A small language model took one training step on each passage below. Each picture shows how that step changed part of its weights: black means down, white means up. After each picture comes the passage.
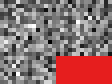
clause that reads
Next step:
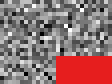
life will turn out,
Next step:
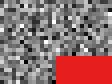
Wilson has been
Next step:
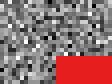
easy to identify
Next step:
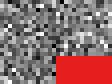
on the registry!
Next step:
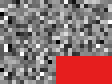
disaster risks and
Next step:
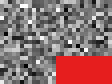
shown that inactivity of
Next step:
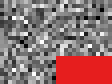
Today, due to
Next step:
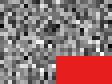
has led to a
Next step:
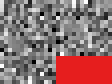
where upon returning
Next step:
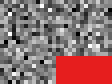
is influenced by several
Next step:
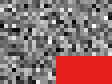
design (4 levels:
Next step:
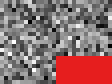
growth on solid medium
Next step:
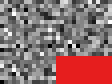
of the reverse
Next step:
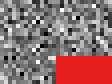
an electronic system for
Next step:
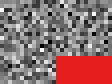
constant (40
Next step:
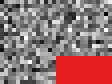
worker expertise.
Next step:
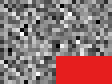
in sports, and in
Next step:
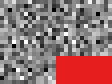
author on reasonable
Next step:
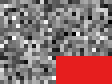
large design flexibility
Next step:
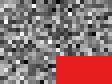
volume elements
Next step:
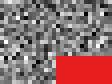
[13] provided an
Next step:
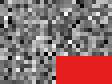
work was supported by the
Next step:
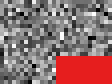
retail store Y in
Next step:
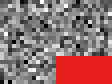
(m) NA
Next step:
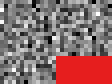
direct inhalation,
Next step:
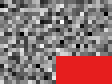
plasmonic effects
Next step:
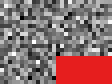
7T+ scanner
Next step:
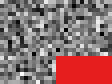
Ice Preservation
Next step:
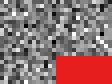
and reflections for the
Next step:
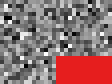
The alternate structures
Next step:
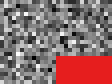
increasing concentrations of the
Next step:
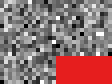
almost every
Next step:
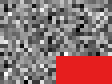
handedness, age
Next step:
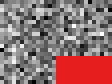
elevated temperature in
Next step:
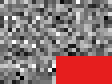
speed and quality of data
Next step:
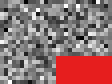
set or formatting will
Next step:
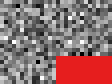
Carry out and
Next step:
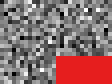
it back to electricity
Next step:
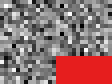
10 OS and intel
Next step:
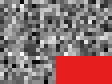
cannot lead to
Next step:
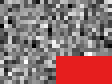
working together in
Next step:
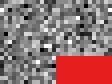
world transcending
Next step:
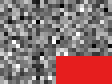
an individual. The fact that
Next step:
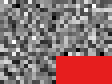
attitudes of
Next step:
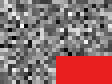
and 9 percent of Gross
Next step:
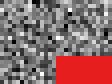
or Data sources
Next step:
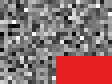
Kenya. It
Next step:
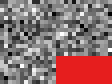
data set into characteristics and
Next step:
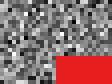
to: Liquid
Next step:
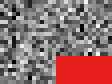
alumina have been
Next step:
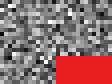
of sink mark or
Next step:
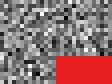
him. For example,
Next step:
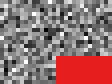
wet working performance,
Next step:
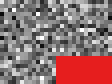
origin. From
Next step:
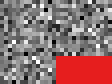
teachers and professional
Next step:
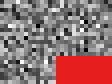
vocabularies or
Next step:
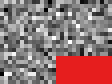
strategies, and adapting
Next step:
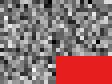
structure the concepts and
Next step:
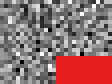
testing under acidic
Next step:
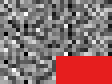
and skills in the
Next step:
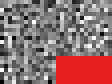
remote, allowing
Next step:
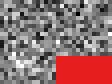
5 shows the weight
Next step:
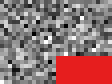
in soils which can
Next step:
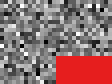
centuries. However,
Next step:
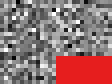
Performance of
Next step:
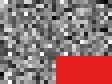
on other people, and they
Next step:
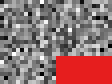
statistically insignificant
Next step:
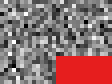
and published by several
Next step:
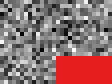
that the resources, tools
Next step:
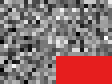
a disease as acute
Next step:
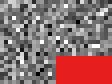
extraction was carried out
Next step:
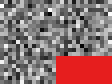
Dynamics During
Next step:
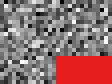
weighted graphs
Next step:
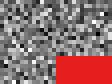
suggested that measurement of
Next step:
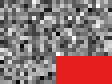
Parameters The results
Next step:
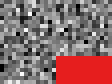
rate, yuan
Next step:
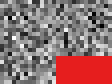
Article ID:
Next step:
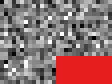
people and community resources. The
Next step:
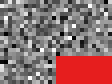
thus mitigate
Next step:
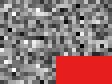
paper round up with
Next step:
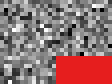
eliminated because they
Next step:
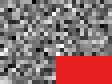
the treatment period, the
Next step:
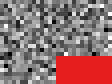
Ask the assistance
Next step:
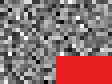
that will make the use of
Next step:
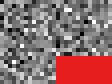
have risen as potential
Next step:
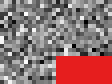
after irradiation
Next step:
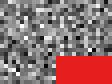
such an inductor
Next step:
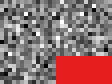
factor, especially
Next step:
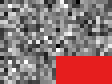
(green) or
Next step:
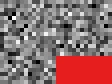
therapy. For the
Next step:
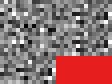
and represents the
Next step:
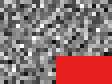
Chinese translations
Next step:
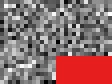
2021). It was observed that
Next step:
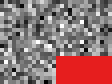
radiation E is
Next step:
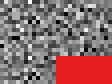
a unique role in
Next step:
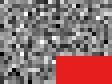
to recharge the
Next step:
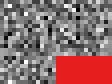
different granularity
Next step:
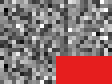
eliminates the
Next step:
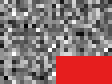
and conscious
